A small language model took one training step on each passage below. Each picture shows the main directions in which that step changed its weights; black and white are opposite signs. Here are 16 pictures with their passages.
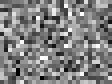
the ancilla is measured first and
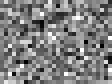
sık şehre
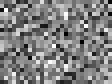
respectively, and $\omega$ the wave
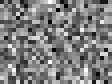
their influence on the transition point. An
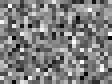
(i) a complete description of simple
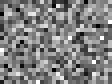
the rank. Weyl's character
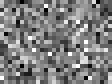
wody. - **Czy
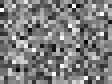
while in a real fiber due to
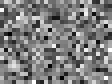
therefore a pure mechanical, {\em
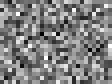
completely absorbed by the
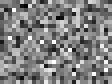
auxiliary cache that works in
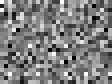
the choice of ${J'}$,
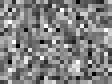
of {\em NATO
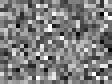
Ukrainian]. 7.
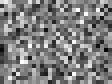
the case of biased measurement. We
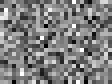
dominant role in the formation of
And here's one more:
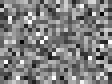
denotes the rest of the partition,
